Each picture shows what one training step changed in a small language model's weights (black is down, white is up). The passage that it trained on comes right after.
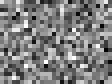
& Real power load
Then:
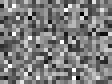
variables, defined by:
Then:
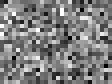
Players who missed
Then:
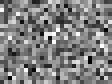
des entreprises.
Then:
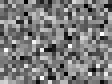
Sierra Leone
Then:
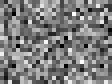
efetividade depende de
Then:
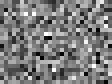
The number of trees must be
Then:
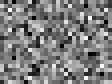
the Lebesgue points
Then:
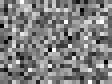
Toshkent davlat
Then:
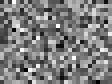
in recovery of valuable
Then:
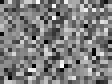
been stated that wintering
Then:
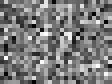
and $a$, where $p$
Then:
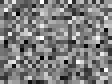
such as broadcasting
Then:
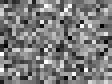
green) connected by
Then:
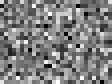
observación a este proceso
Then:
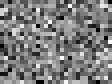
group, the number in the group was
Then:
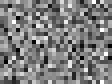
\leq 2$. In fact, if
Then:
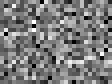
$e$ contained in
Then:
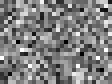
5 paradigmes.
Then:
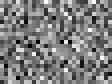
\right| \leqslant
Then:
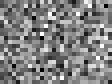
tizimi va bank
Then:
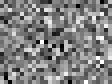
на слабых
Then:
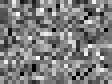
rigorous proof that this
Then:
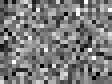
valuation function. For positive
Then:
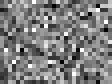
noteworthy so far
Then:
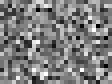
\bf Proof.} Cases
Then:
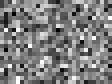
of control over the design and
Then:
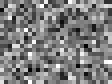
of human life is
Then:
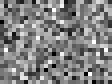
form. Listeriosis
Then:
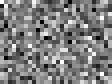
9T SRAM
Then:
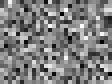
Harakatlanish – bu
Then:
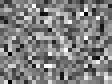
– на срок не
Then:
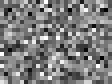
W~Dahmen, and
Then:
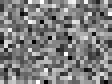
age range (Table
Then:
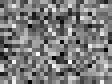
system, different species of
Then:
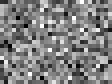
5.8 Dysphagia
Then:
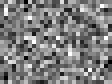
and MRI, play a
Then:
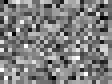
вышел из
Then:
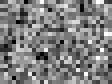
across shared or
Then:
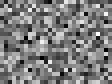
не визнали
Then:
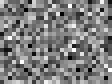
defined over $\F$ or a
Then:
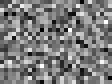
such as those of the
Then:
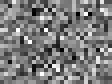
às necessidades
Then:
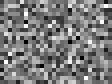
reduction of the relative area
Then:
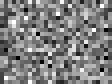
(or outputs and
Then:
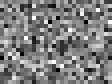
of people's
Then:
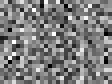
único y
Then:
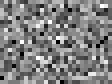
Disclosure of
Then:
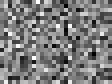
\vspace{1mm} We
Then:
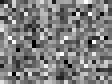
occur specifically due
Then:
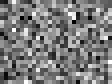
is no spurious local
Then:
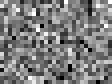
or semiparametric) and
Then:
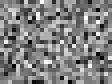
the Vocab size
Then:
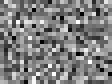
nazorat fazasi,
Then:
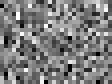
or a little
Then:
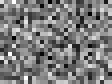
a movement mechanism
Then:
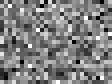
request and secured
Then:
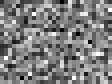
us the validity and
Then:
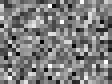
kiradi Yana bir
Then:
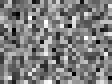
jinoyatchining aniq
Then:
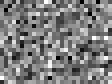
function $t\mapsto
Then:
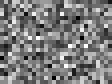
having a human as their
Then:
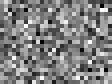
yaqinlik; -
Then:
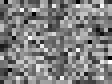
quality product formed. The
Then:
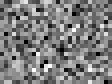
in $HN$ for every
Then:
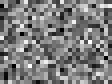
and civil society
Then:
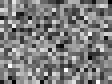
high ADMA baseline
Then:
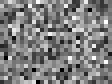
relevance of the problem
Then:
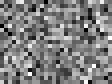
g}{\partial \lambda_i}
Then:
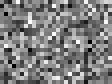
la propuesta en el
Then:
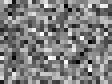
Operads Governing
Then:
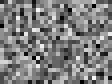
evaluated the beam
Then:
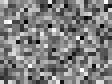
destas pessoas que
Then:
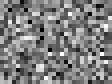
remains challenging,
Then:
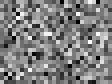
the Boreal subalgebra
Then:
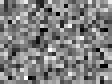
o Encarregado
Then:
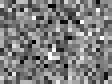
do Teorema de
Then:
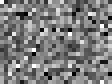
$C^\infty$ smooth
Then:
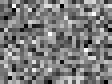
the equation is posed in the
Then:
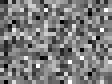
of the totally geodesic
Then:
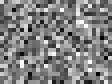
olingan. U shoir
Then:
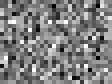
час не стоїть
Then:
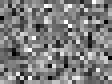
The second possibility, which
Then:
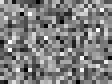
them separately to
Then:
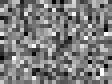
rapid physical
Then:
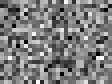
K. Shiromoto,
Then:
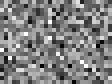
sintomas demenciais
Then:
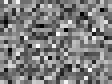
in the behavior of
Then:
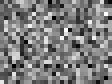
Neumann algebra with such a
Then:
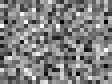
sin cos cyclical
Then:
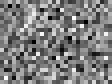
in/min 3DFit
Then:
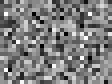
show the implications for
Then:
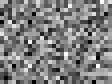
lowest score from the
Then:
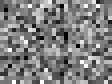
com a factor de canvi
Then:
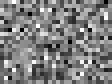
por acidente vascular
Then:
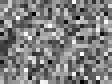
así la inflamación
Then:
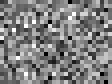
erste Gruppe
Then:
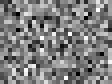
rigid object that can
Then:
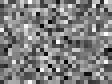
50% reduced mean
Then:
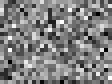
describe la oferta
